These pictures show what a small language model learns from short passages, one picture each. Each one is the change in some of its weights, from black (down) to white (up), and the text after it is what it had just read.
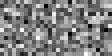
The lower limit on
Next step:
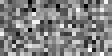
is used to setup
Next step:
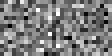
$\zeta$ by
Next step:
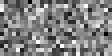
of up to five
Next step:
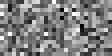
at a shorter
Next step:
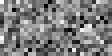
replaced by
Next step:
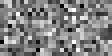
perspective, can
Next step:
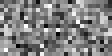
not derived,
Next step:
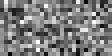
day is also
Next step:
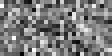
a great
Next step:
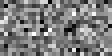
de tratamento
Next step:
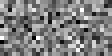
it seems that
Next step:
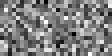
understand the
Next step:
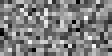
these analyses
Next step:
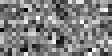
The emergence of
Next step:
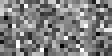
в роботі
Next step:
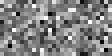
vector bundle
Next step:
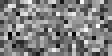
turn around
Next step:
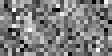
se identifican
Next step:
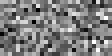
data science
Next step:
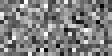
providers are
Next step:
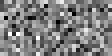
lead to an
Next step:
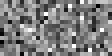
the origin
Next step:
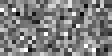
a specific analysis was
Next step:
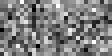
propose designs
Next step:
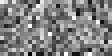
Delta для
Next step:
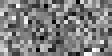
Using Word
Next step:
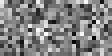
the atom is
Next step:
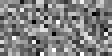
in the $({\bf
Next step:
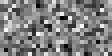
below. In order
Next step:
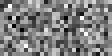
en el talud
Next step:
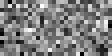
the results of the model
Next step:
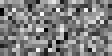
Figure 4 shows
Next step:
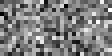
a qualidade de
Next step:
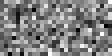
– kelajak
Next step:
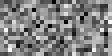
van boeren
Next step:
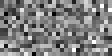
of ideas
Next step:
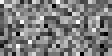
increase if the
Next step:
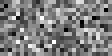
model for Mobile
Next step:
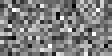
to zero.
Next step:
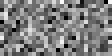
left hand
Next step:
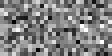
classical case,
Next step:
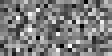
stress that our
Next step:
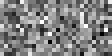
\& Hogg
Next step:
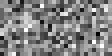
always result in
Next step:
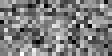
and spyware
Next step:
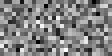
of these determinants
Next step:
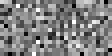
performs in a
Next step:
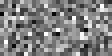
coherencia del
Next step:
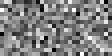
on the number line with
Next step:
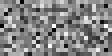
graphene. Note
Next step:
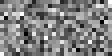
via three deep
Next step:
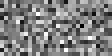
of individual
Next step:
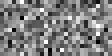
utilisée pour
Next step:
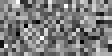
to higher performance
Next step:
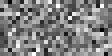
It is possible to
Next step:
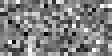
study [6]
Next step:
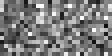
that on the path
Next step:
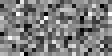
and/or smaller
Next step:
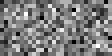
*J Pure
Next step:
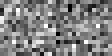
its first mention by
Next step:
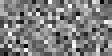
и другие
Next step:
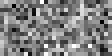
– degan edi
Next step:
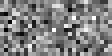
subset into
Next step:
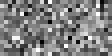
in phase with respect
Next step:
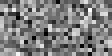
versa}. It
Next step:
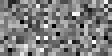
in the development
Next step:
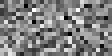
who arrive
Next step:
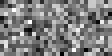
Universidade de São
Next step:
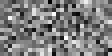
a structure of a
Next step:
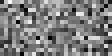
in previous
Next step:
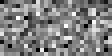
bodies will have
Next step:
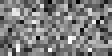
temperatures are
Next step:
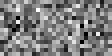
Polski –
